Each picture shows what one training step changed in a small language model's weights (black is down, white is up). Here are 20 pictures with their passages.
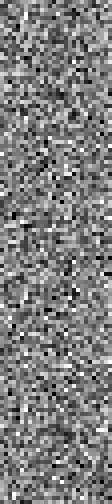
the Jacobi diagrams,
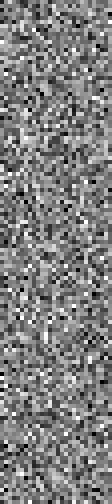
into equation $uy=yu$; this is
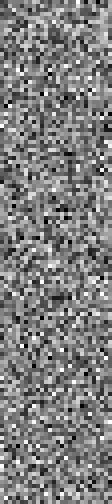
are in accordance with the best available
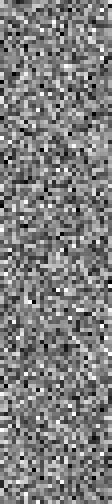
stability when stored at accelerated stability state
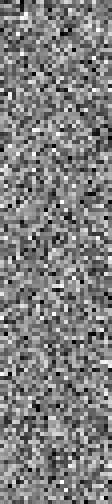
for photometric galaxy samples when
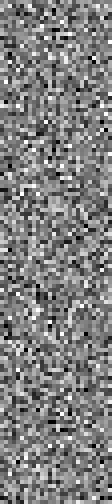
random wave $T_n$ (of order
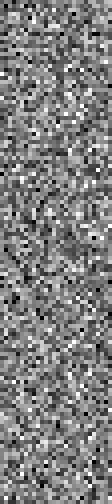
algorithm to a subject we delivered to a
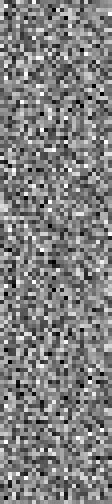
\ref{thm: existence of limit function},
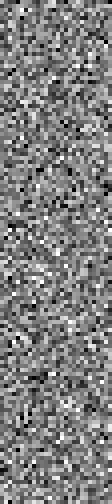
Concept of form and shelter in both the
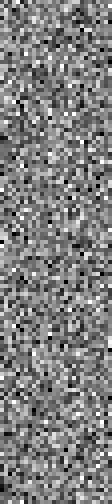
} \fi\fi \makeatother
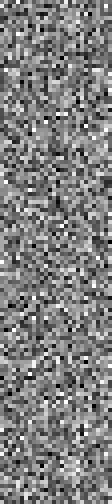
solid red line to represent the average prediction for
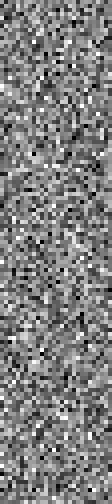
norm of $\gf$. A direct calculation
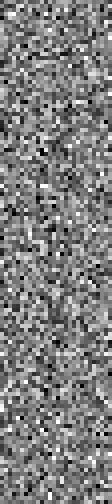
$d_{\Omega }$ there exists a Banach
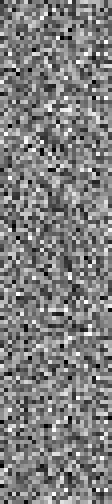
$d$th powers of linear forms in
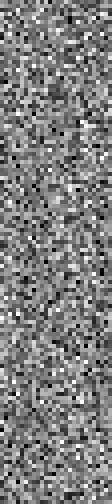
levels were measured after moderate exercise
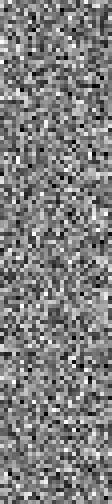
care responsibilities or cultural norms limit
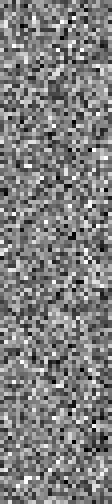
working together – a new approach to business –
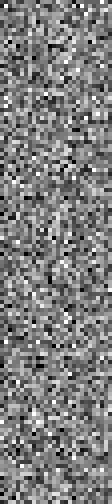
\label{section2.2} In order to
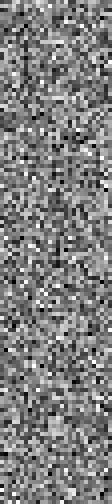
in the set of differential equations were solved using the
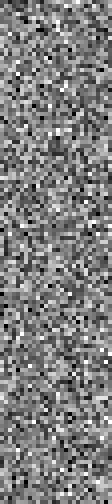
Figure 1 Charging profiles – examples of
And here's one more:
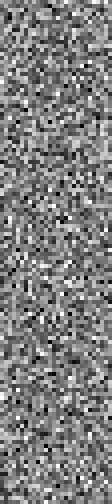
image of $1$ in $\CN$. Then
